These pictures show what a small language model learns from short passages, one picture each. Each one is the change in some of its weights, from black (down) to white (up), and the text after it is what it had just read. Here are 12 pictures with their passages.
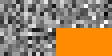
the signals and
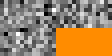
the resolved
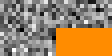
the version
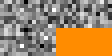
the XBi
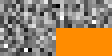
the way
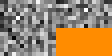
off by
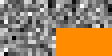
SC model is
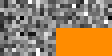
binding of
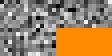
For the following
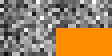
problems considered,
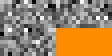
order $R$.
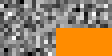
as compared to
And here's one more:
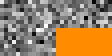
C) a
